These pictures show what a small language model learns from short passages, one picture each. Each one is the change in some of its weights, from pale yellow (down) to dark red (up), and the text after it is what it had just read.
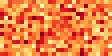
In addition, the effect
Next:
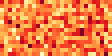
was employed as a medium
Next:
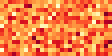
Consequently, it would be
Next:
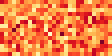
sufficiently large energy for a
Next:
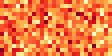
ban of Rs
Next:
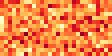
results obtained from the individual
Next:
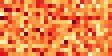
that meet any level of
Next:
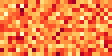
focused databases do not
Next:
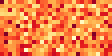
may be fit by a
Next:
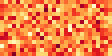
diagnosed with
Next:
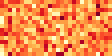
results presented above the mass
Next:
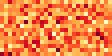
be appreciated by
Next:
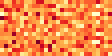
that - These reliability measures
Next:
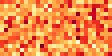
= -\delta Z
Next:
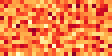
nuclear structure features of the
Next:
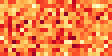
strips; flower
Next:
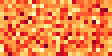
path, but it is
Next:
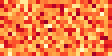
of incidence.
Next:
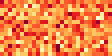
from normal reflections at
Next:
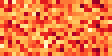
with the established supervised
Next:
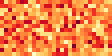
images from the dataset representing
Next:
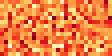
weight loss) of the
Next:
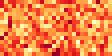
information is at the heart
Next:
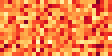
be obtained if the
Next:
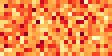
integer k>0
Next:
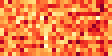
such as controlled drug
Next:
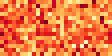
the helpful comments
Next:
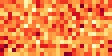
6) Interpretation
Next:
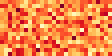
MRI tractography images
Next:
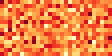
local and remote processes with
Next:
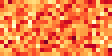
contemporary design
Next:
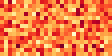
with physical geometries of
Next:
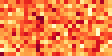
conventional, right=of
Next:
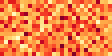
However, direct usage of
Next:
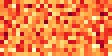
The electrical properties are not
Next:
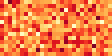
data sharing between healthcare
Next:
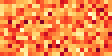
strip. (The
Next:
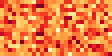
As a charming
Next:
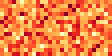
[7]. Nevertheless,
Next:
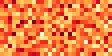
delineation in
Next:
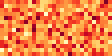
halo. In
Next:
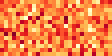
possible companions in our
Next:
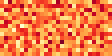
and its importance for the
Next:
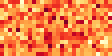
experiments. Guide for
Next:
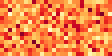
between spin and statistics
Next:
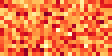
of non-symmetric waves
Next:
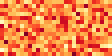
Annotation: This
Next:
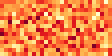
execute the tasks
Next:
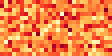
or even module level.
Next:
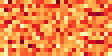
and establishing sufficient conditions
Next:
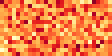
photon changes the metric in
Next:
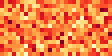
is applied. On the
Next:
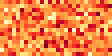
in this work:
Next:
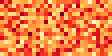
This is an optional
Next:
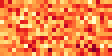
this algorithm is the most
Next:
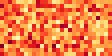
the number of close
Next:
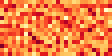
toppion mass is
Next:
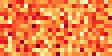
$\micron$ image
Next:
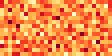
is known to be 1
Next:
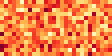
them. Given the previous
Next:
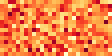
CKD patients and
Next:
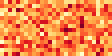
were found to be
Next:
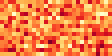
However, the calculated numerical
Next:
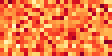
interaction which was used in
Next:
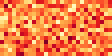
changes of energy and momentum
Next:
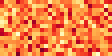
complexity of the above
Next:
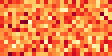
high prevalence rate
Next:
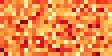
indicated by text color.
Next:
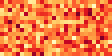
is defined by an event
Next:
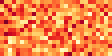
express drying
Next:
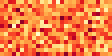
Stöhr et
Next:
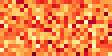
authenticated or
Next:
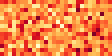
rotational channel.
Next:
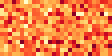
7 percent to the effect
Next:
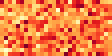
into an embedding and
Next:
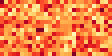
from the edition:
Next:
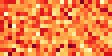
field $H$, whereas
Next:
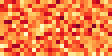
Proteins could be
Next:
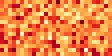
into equal-width
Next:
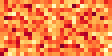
\citenamefont {Li},\
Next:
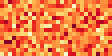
promotion of
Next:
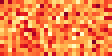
some experiment results. Section
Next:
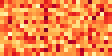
as natural. Regarding
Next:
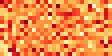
various cyber roles require
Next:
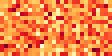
which is fully capable to
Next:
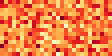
resource blocks being modulated
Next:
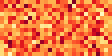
stakeholders in the pig
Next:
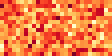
the emergency.
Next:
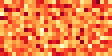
that the results presented in
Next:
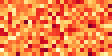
uniformity of interaction data
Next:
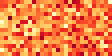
sizes and weaker public
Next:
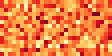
of origin. The number
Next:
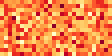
since all the targets were
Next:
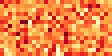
high-frequency power of
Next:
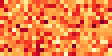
of suppliers to
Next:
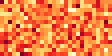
should be discussed and displayed
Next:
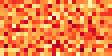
land segments can accept
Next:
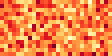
the proposed algorithms. By
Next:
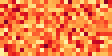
T04 & Quality
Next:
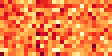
the present, and
